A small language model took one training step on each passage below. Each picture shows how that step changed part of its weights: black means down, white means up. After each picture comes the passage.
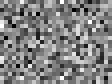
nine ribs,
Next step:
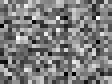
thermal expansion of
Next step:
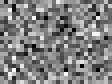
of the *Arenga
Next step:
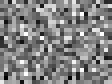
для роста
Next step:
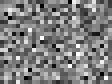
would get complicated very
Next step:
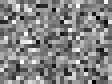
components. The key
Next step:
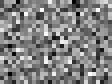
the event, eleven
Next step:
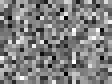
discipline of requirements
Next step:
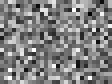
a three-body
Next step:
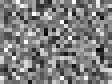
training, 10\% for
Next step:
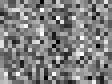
consistently capable of
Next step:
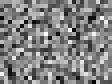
como se le denomina
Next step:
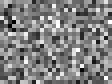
a mean TCS of
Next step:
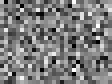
e de disseminação
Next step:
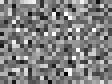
how to adapt to
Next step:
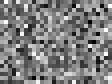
Raum aus dem
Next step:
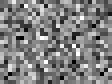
в галузі
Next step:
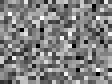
position of the Mott
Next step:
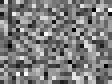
comme des facteurs
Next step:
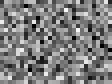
a definite amount of
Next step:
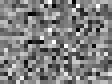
in Aotearoa
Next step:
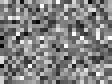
nazariy modelning
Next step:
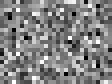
eles enfrentam.
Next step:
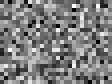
threshold value. For
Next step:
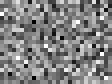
a potential contamination from
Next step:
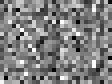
орқа учи
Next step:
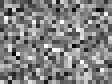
после очистки
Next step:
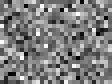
peasant farmers
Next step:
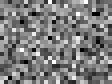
core radius for the
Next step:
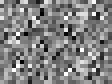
-and in particular, review
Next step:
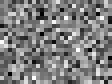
on resin flow following,
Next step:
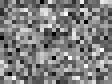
plastic deformations set
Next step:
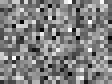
reduced stiffnesses
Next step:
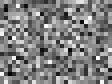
electrons in the dense
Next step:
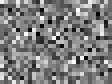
LDR sensor,
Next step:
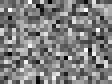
their respective equivalence
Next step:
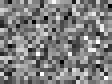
presentation of powerful
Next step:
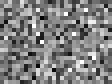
Seibold U,
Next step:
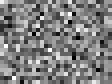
of the security problem
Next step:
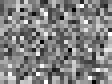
for both Zn and Sb
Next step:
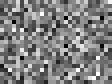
harmful effects of
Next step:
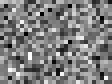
in order to avoid
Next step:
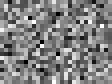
of English as an
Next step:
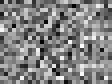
as we can see from
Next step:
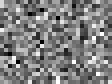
of nutrient element
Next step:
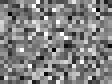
específicamente los
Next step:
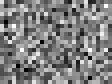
on lipid profiles
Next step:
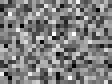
part supported by the Research
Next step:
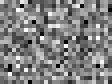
Papan utama
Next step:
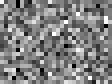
strongly dependent on the
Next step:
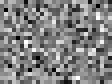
supine rest (in
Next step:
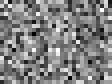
To minimize the
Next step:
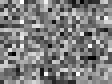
et al. Physical
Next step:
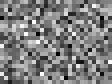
derivation of the forward
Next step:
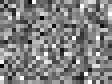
ng Binolusan
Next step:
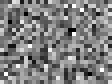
step-like increase
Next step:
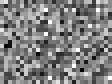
mean) is more likely
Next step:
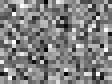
of the block, the
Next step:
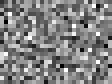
drinking 20 g
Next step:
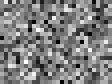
1 --- climate
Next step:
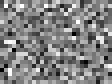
on the well-being and
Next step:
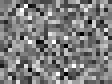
relatively high gate
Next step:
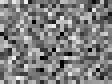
Hamiltonians in
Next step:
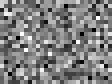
the case of countries
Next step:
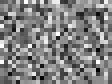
} \end{figure*}
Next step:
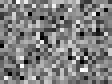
in a manner similar to
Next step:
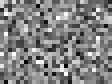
the same time. Many
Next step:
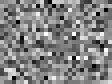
in the location and will not
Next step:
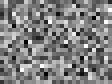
all three can be differentiated
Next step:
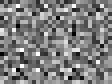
series for the preictal
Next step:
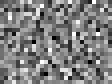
falling into the tail
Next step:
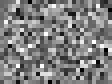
more reliable proxy
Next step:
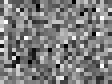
\eeq When
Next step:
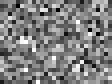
Paula's late
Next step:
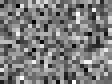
sua concentração
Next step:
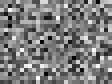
inferences cannot be
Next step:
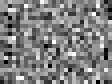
preferences which could enable
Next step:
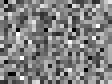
peaks seems to
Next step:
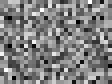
\ref{fig1}, the
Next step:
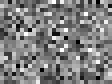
vortex carries a
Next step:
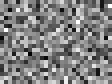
loop; it is not a
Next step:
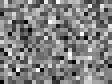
to each dataset.
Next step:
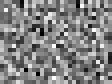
Tame fox 1
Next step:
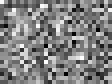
with respect to the closed
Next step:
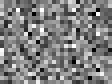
by Maheswaran
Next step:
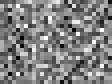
requirements) might be
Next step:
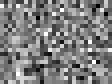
been ground-breaking
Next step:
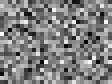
The circles correspond to
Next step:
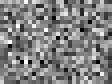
Amer. Chem.
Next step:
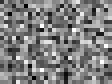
des actifs et
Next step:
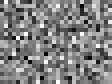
For psychiatric
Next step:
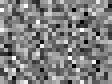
of the band gap
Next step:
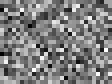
potential imbalance for
